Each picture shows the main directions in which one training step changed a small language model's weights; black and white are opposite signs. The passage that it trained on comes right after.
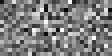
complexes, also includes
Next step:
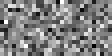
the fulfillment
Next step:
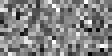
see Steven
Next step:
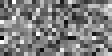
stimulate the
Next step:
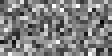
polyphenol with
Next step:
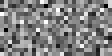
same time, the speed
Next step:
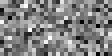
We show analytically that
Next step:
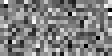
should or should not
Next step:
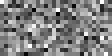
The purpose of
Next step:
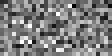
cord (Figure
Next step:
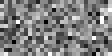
obtained state of the
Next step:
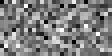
for a simpler
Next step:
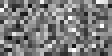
two transitions.
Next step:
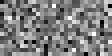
+ 4% curing
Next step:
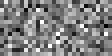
of *M.
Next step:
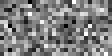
enemies of
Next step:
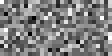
to the peak at energy
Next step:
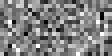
primary school. The
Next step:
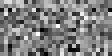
3. World
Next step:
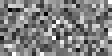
the DP and the
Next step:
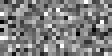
observations predicted diffuse
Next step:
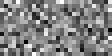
its reliability and
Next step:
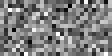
the origin of this
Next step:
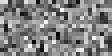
This is an old
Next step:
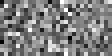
perform spin qubit
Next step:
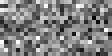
more radiation from the
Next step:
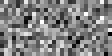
is increased by the pressure
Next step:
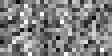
manager contract
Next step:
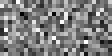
an interview with
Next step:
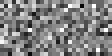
schemes offer
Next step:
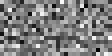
of the {\tt
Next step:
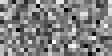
if the renormalisation
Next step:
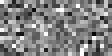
The disease is more
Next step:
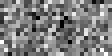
some indication of the
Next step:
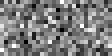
not make possible applying
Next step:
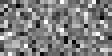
decisions, a
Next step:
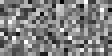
Perhaps the
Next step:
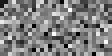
linking sound
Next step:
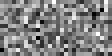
and a possible authorship
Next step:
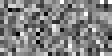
the charge asymmetry can
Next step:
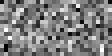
data and that can be
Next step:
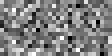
by dissolving
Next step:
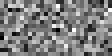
the collection and to
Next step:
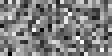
ensure that reward system
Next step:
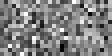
are to be made,
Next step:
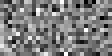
average correctness under
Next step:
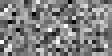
no improvement.
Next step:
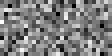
in \teff \
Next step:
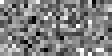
to give V as
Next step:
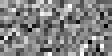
bulk is enforced
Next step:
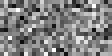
the holon
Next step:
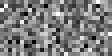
two hybrid
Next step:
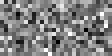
that ‘always
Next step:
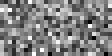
enabling the global
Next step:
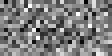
of the curse of
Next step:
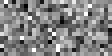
be amplified by factors
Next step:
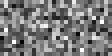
Correlation has
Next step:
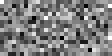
to ensure our buildings
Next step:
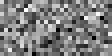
from changes in body
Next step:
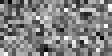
range from a few
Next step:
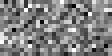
of the dataset.**
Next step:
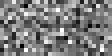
We especially honor
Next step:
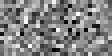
and p2 are data
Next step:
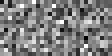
(19) formally
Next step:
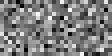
impact, and will
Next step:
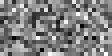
on the basis of
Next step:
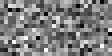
the atomic-scale
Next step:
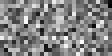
and mRMR
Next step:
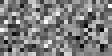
confidence to areas of
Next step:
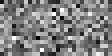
method based on the
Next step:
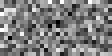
me (Student
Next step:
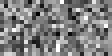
a full consensus
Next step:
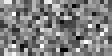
evaluate users'
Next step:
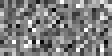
measured every 2 seconds
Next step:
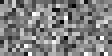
focus with a depth
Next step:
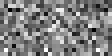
the decision vector
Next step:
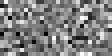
with five different TE
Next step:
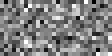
of the experimental data
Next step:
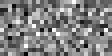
et al., and
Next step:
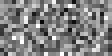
and writing. It
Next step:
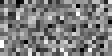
studies have measured distances
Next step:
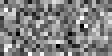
comparing it with the
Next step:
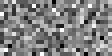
and promising PhD
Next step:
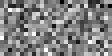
the scenario considers
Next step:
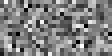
of acquiring
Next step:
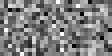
the planet, it
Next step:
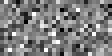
are those that act
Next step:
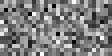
join a
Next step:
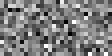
the stress $\sigma$.
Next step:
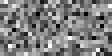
classical mechanism for the
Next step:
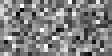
planned to be
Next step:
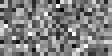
recordings WILL
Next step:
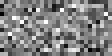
L. herb
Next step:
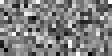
to agree very well
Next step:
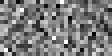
data, results were presented
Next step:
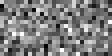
Practice In
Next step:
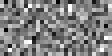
of primary importance, as
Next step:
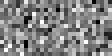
is considered as an
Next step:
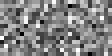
and were applied in the
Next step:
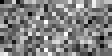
management of their condition
